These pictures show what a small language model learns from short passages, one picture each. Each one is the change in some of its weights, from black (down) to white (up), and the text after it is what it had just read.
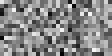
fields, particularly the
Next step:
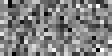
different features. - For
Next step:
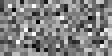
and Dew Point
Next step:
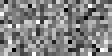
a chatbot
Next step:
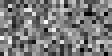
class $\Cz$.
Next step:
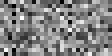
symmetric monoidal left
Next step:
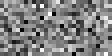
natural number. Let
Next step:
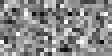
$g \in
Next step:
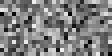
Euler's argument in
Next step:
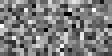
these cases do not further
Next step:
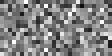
a shared
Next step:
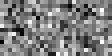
we are ready to
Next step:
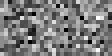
at least for a
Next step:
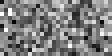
step, $L$
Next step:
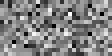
span from 20
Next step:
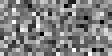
LLM annotations
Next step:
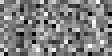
obviously implies
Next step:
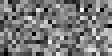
several forms are shown
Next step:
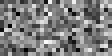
of $R$, and
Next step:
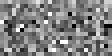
Then we can find some
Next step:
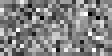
operators) to the part
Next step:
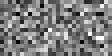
(left) and
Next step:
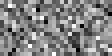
has been argued
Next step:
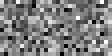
bounded linear operator,
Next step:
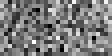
numbers using various techniques.
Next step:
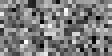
over the $N$
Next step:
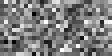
combining the previous estimates
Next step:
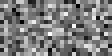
of the image is only
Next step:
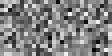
\eta, \nabla
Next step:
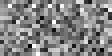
a manner parallel
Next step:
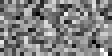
inside the graphite
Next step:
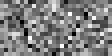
with the identification between
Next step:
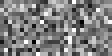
same sign. The
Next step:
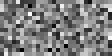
a matrix of the form
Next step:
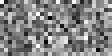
sequence utilizing
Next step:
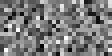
$\tau$ defined by
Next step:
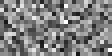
is enabled.
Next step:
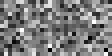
each of interest in its
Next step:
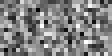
de Madrid}\\
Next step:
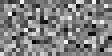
Graphene is
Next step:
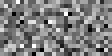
We then compute the mean
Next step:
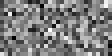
1 and 2 that a
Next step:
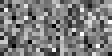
will show that such
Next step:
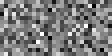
{journal} {\bibinfo
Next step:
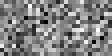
infinite 0-1
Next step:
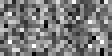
define inductively
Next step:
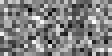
fundamental maximal limits can also
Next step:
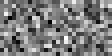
of $X$ into
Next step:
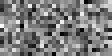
the unit diffusion coefficient
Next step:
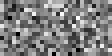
can imitate the
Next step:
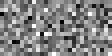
Ken's work,
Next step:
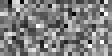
is finite if and only
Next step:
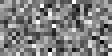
allowing, in
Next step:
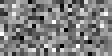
method for fourth order
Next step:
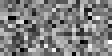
can appear as a consequence
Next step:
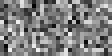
trajectories. Figure
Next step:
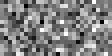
The simplest effective field
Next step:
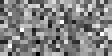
and the helical
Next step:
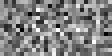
In Propostion
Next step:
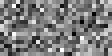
satisfy the initial conditions
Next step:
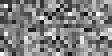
the bulk
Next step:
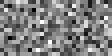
to it, we estimated
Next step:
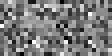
the differential equation that would
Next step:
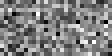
as a function of the
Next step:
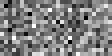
intensity around the
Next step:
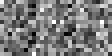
solving the average
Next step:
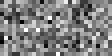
rest, another source of
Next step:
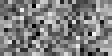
chain can be written as
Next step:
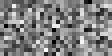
the value functions in an
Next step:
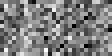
a choice of the parameters
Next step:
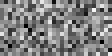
0)$ by labeling
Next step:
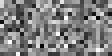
frequencies is consistent
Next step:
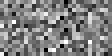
Indeed, while in
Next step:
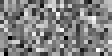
in the local existence,
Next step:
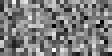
in such a way that
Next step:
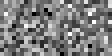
for timescales
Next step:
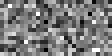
(E)$, thereby
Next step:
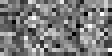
are not consistently
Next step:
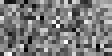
time dependence is defined by
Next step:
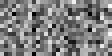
on $0\leq
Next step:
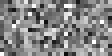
the de Rham
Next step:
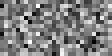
is a proper affine
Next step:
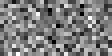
as Federated
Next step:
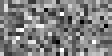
$\alpha$. The second
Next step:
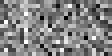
X$ be the
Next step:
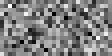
very poor at the
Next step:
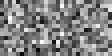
in a narrow
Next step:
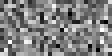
is the dimension of the
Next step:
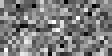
holds for the maximum
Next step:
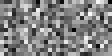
0$. This can be
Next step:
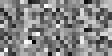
the power when the
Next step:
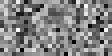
group-like and
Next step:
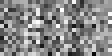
hand, the proof of
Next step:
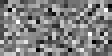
\emph{On the
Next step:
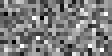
to write something
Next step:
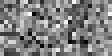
definition to the fundamental solution
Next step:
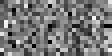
analysis that we have presented
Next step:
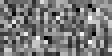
been defined that can be
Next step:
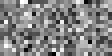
of this the relative yields
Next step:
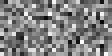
work in progress
